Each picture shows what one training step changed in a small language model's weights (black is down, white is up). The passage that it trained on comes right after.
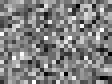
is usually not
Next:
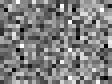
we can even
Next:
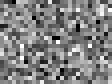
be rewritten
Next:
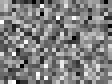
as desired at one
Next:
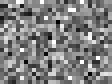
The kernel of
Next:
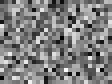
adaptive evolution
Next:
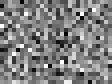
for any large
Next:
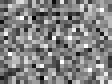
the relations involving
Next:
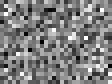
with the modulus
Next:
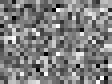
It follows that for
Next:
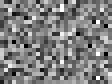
$r$ and
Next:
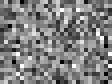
{\em domain}
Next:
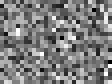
ideal vertex of a
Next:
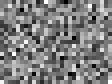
as it adapts
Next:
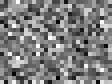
on a more fundamental
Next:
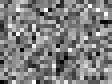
I do not know
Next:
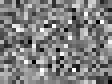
of squares
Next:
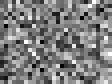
now explain how
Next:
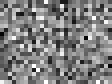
this section, we
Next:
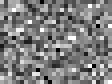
either a subgroup of
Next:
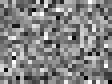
are marked
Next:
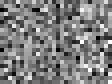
in the previous
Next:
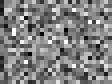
transform (cf.
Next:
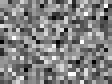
simulation that is
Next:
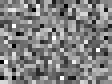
call $H
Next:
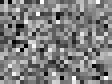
Levi factor
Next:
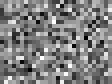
global basis of
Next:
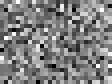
we substitute
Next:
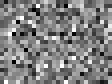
twists for each
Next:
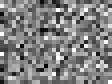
note only that the
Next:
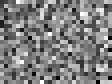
has a good property
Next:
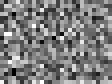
to a special choice
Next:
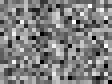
We therefore develop
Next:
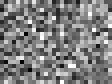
the distribution of
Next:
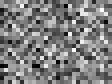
hand side in
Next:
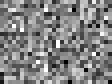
are replaced by
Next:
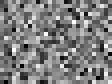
rate during
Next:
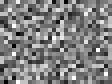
on $Y$
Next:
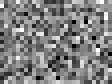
linear combination of
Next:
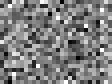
lie on
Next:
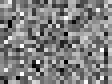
expressions for the
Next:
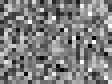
the permutation action
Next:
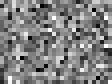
We may assume that
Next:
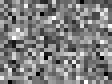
a contradiction.
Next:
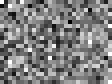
the first two
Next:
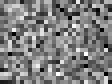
following proposition.
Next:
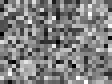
the proof.
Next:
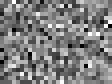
this paper as some
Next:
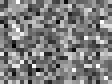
on a smooth complex
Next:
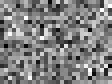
consisting of the
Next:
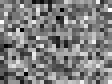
an initial solution
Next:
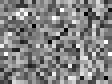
can be chosen such
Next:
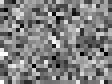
split input
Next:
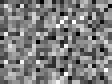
space corresponding to
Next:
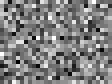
in $\Phi$
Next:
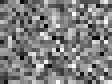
invariant under affine coordinate
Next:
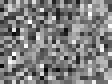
the objective within
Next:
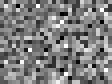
space $\mathrm
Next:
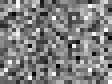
proved the following
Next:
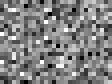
terms are again
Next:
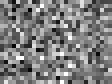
convex function of $
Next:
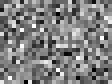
more involved to
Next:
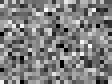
which are uniform with
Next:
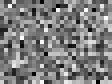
Finally, a
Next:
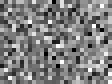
by the abstract
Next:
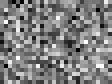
induction on dimension we
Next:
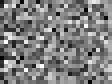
unity $
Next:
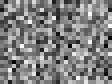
the following.
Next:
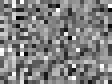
est assez
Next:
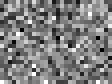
the same time,
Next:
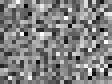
distribution of the
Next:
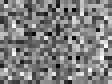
to consider the
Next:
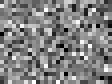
which are not linear
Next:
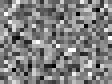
with relative errors
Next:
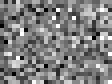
follows that a map
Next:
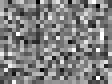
$S$ satisfies
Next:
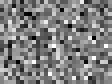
If $\Sigma$
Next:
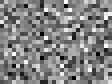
We are going
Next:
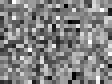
the trivializations
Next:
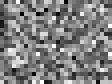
that a path
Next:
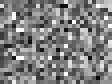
of the research
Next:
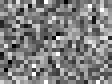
it follows that,
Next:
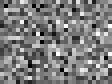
length 4, say
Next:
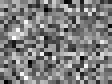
a$, since
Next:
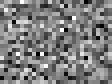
\item For every
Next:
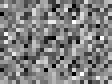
with classical interval
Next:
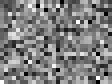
a second-order
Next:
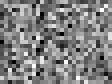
generalized triangle inequality.
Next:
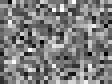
Wang and
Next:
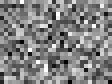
replaced by
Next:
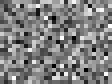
and finally to
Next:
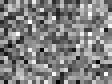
the studies
